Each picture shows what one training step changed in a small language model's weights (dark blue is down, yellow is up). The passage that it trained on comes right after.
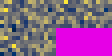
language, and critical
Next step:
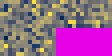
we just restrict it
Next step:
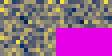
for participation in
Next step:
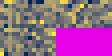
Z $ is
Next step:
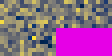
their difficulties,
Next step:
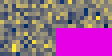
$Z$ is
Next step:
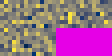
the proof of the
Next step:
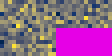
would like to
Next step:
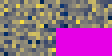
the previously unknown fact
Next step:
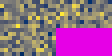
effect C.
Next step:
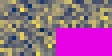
collected from several sites
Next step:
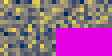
serve several purposes,
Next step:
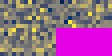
strictly. Thus,
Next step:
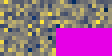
interaction phenomena taking
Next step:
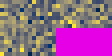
will lead us that
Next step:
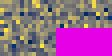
scalability properties on
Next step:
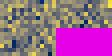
As $G$
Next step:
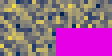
England Journal of
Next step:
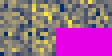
square $$\CD
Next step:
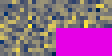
is an important
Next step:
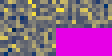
energy, and
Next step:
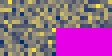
based on the type
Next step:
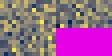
Although today we
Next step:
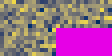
show that the space
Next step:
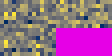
the original system.
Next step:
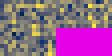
near nominal
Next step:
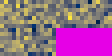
the data section of
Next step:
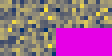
becomes the usual
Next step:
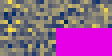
respectively, as the
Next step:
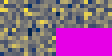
bridge stock,
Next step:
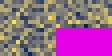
for the first
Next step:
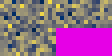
and Bank Performance
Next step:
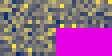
whereby individuals with
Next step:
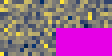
using factor analysis with
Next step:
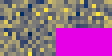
If we multiply
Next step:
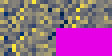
sampling technique where the
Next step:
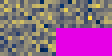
the order of
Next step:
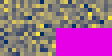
the function of
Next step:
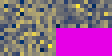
part of patients
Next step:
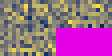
finding the unique coefficients
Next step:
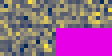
statistical analysis,
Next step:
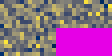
skills. These women
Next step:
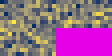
14 equivalent conditions of
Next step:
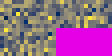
for Characterizing
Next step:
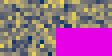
$f$ holds
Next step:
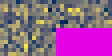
exposure estimations
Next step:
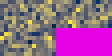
can be considered as
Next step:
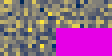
support these claims,
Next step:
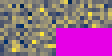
function is equivalent to
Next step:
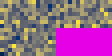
choice, but the
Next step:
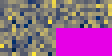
every $D$
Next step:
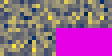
family diagram}: the
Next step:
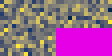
of the Indian
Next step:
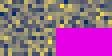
and covers an
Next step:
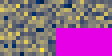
Baire class
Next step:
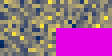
to track
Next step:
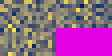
and Wales,
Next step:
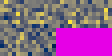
studies we have
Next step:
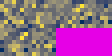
that can extract
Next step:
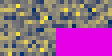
Formal analysis I
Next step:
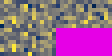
medicine as
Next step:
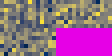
At the end,
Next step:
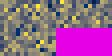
(independent of
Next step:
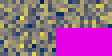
which has radius
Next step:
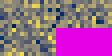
space of all
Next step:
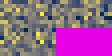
Performance practice,
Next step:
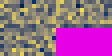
section of the
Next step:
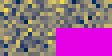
in for review by
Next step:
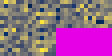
end surface of
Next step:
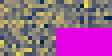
the ten indicators,
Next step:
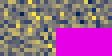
possible. The results
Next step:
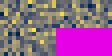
by age-related
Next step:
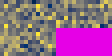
$s \in
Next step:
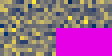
history and complete
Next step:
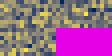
how the human
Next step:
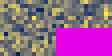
formulation" as
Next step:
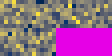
also shows that a
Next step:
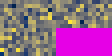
loop spaces, can
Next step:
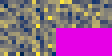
de acordo
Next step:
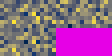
of animal
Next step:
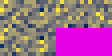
work for generalized
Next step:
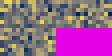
plane, but now
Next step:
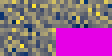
group $G$
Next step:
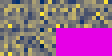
Standard methods
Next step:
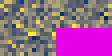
of these writings
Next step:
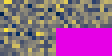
and stiffness
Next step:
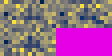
using our algorithm is
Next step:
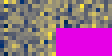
switch to
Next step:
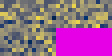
the following lemma.
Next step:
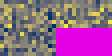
Studies. As
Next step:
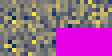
existence of the desired
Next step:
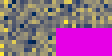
regret bounds
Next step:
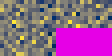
results have been almost
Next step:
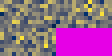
is done with the
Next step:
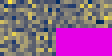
Europe, four of
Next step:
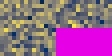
the two last may
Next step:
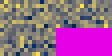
the processing method of
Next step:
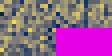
has simple spectrum,
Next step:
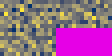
from measurement data.
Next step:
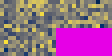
the pair $(\spec
